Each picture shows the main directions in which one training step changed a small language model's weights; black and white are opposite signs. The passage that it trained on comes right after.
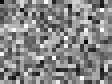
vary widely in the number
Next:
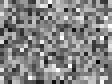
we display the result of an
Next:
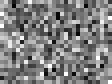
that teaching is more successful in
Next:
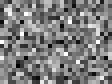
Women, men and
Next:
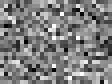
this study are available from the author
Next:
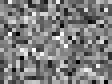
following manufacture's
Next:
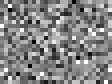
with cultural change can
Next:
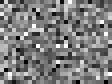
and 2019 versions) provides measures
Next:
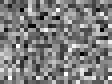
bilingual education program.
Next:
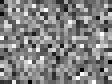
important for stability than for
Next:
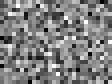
distance of four cylinder
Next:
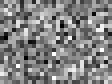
the invited speaker
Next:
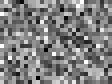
instead, the models need to
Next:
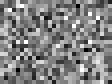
autoencoders capture
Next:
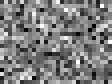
Environmental Science* 7,
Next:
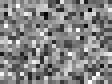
practice of the educational process of
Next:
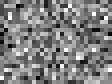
that calved in the winter
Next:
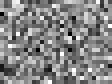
is a risk that this dynamic is
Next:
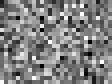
by \begin{equation}
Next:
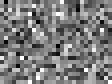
(2022). Investigation of
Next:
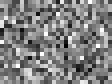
the authors read and approved the
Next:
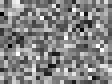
is a measure of the amplitude
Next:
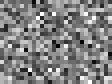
can be calculated computationally
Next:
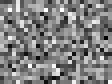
help of geometry. Here
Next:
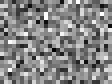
evaluation indicators, we use
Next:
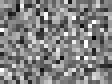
structure. Comparison of
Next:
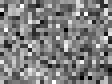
Since the present formalism is
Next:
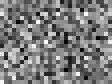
used for the first time as a
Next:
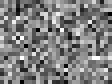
network from it, calculates a
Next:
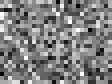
We continue like this for all
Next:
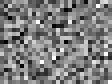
this case, it becomes true that
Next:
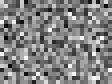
therapy. In response
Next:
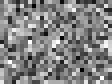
and encourages us to go
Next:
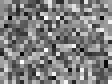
linkages between prior inputs and
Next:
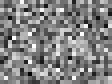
so one may try to
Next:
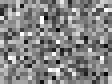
system, thus, enhancement
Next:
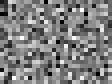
respectively. We assume the spectral
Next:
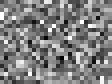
where $U_0\equiv
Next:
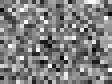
significant percentage of participants were
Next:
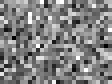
transform this corpus into a
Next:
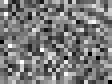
identifying these combinations
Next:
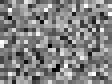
farmers. Finally,
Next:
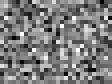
in momentum space, and thus
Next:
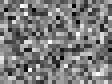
path, dedicated to
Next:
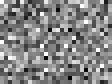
outcomes cause harm
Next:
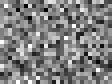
to our SEDs rather than
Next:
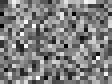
that in a structurally
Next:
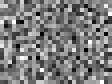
the azimuthal angle
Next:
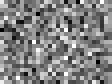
the positive y-side.
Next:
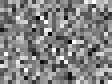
cloud and consumers are
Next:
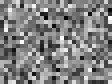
information, comprehension and
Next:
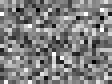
performed at 3 bar on the normal
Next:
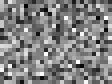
extending out to at least
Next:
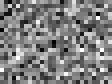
were theirs and now belong
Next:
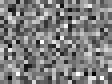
a CSV file.
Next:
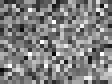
can help us disentangle the
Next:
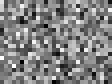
pattern = decay exponential function,
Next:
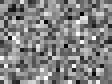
Attal Arts, Science
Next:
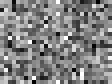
only 1 or 0 as probability
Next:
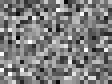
simulation results show that the total power
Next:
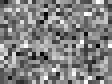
distributed by gender and
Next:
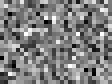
inputs, rotation ages
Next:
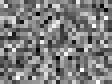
the effective Majorana mass for
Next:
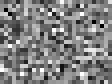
\bibfield {author} {\bibinfo
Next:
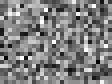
system based on the visual analysis of
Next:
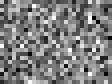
and \eqref{ergo},
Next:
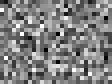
using the `roundness'
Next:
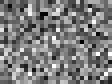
of bilateral lower
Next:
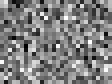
writing the distribution function of the
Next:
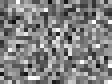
support a common use case where some
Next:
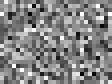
along the tendon’s line
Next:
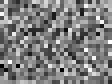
and with each channel having a
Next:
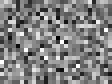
determines both the reversible
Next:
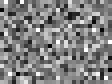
using a questionnaire.
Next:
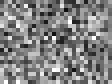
Captions}}\\ \noindent
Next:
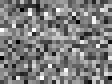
chemical materials should be hardly
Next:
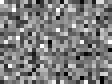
rotating test facility at the
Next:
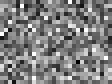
set of numerical analyses, we
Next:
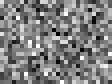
of the washing solution
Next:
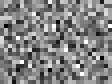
the study. Through this method
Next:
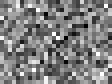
development of the parameters is not
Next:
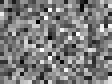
approach is adopted here: As
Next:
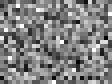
children attending 3rd
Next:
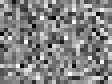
of the problems faced by us
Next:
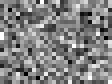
puzzle. They
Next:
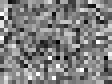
and debated, actions
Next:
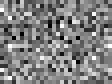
the workflow and a comparison of
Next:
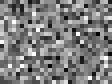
Economic Competitiveness
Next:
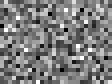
reveal two dispersive magnon
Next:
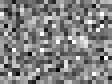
calculations. This cross section represents
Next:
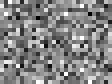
partons on exclusive
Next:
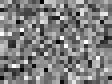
now describe the changes in the
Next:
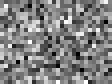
subset of SSPs
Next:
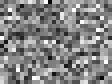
borrowed from foreign
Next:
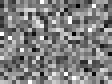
You strictly follow
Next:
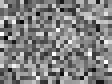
the combination $(p_z +
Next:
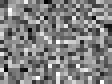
which has many applications in the
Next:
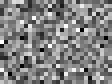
for the treatment of bone
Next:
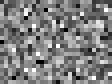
SONAR images denoising
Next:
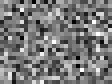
used in the neonatal
